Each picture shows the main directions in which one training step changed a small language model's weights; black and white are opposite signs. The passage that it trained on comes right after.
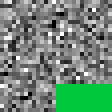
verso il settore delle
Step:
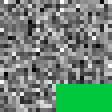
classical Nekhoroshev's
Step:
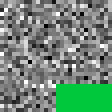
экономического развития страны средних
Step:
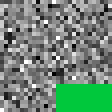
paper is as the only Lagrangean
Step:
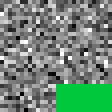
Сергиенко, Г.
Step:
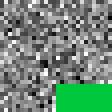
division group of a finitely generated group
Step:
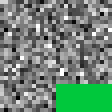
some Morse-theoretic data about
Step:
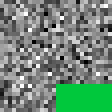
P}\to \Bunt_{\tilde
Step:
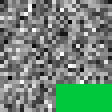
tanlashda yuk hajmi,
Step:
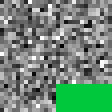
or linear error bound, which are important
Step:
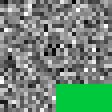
a growing material has been investigated using
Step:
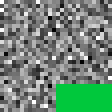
majbur etish. Har kimki
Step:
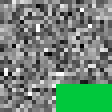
$f \bar g$, which applies
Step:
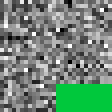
we will now obtain a formula for this
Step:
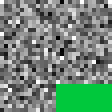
geometrically distributed delay in each
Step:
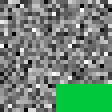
визначили сферу
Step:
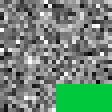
pseudo-prime was prime. We had
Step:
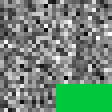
Ele detalha as etapas
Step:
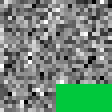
of Bannai and Bannai
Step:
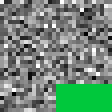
a aproximadamente 1,62
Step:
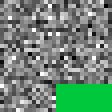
As indicated above, in order to express
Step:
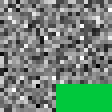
tizim talabaning kasbiy rivojlanishi va
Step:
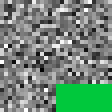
fix $z_0 \in
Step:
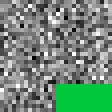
БПВП могут быть
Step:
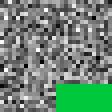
universitaires resteraient
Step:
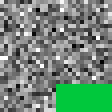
what follows, we present only the main steps
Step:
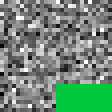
From here and Theorem 3.2 we get
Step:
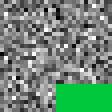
Edwards en Bell zoals tot
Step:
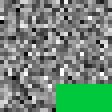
уровнем моря
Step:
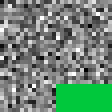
around 0 in the positive sense such that
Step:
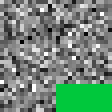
the definitions and main properties of these stochastic
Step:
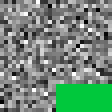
\right) \assign 1 +
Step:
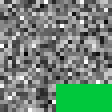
4. Kooperatif
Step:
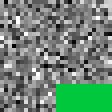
groupe sp\'ecial unitaire
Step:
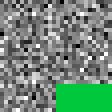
approximate algorithms to find good (but not
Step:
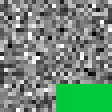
objects defined on variety $M$. There are
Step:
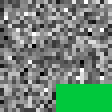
E}. \noindent {\bf Case A.}
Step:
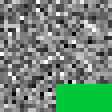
the natural map defined by Stoke's
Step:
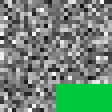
sanoat ishlab chiqaruvchilar va
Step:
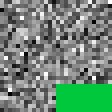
medidor de nivel del primer
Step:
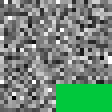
F \left(1-\ell ,\ell
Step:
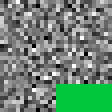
jamoa o'yinchilarning
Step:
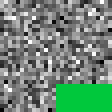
leagă încă de
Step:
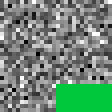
75-bet] Nutq
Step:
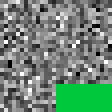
difficulties early. It
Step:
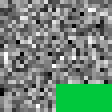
del COVID-19 sigue
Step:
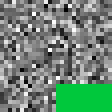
fatto che "le pene non
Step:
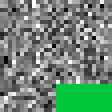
portanto, pela relação entre
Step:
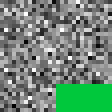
\F^\ast \circ \F
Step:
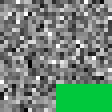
t \circ AdW,$ with
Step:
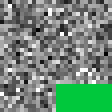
for some $0\leq k <
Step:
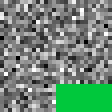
sogenannte E-Fuels
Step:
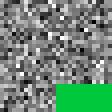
patients with preoperative
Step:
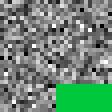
a piecewise linear billiard
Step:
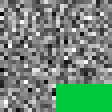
бу портламай
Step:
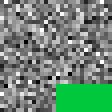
2$ be an integer. Having
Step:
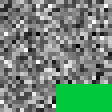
da fragilidade do filho.
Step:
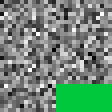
Moreover, the following result is used.
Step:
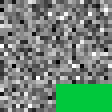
qoldirdi. 1941-yil
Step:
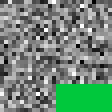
de suas respostas em seu
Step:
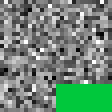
second part regarding the identification of the
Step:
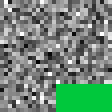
à 1984 surtout, nous
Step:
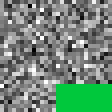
The $\mu$--vertex (resp.
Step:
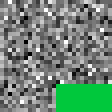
dono dell’adozione filiale
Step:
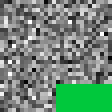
$|A| > m$; the minimal such
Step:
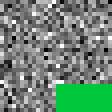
chiqarish omillari o'sishiga
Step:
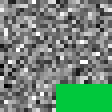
\newblock H. Yoshida,
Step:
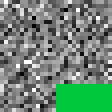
Amorim Weersma, Universidade
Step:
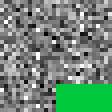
its target vertices to be distinct. Since
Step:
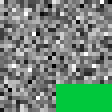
Development of Indian
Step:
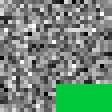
which case we are done, or
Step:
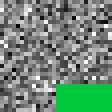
argued in the appendix of
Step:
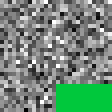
essa questão, que por si
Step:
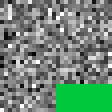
some $0<\theta , \alpha
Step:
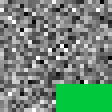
bo'lish sababi masalasiga
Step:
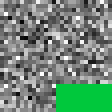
sebagai bahan
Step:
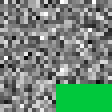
theory includes two classes of maps.
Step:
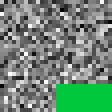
world, we see emergent
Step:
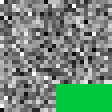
distributions of $d$-degrees in
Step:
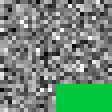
5} above (and this is possible only
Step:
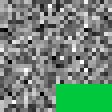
element $\gamma/\F_{q}$ which
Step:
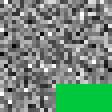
(torbellino de ideas),
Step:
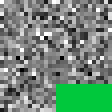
precisely when sparsity patterns should
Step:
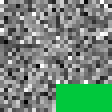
madaniyatiga nisbatan
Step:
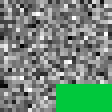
As far back as 1991,
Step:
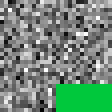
у майбутніх
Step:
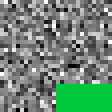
en su actividad. Sin embargo, la
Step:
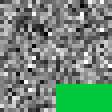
with stationary distribution $P$. Let
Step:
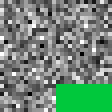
and hence a location MLE
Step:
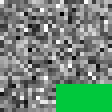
Zarafshan oasis,
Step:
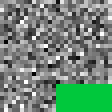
0 & \text{otherwise}
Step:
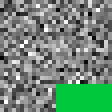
apenas busca rentabilidade
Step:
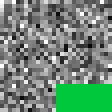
While it is true that the number of
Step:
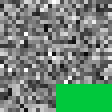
funcionalidades da plataforma sob
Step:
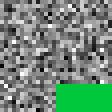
strongly in $V'_0$ as
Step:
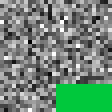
infinite set of zeros $\pm
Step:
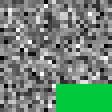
flakes. Our growth process is
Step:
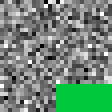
com a metodologia de análise
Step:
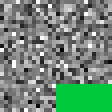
correspond to the same point on the path.
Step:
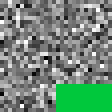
одної. З аналізу
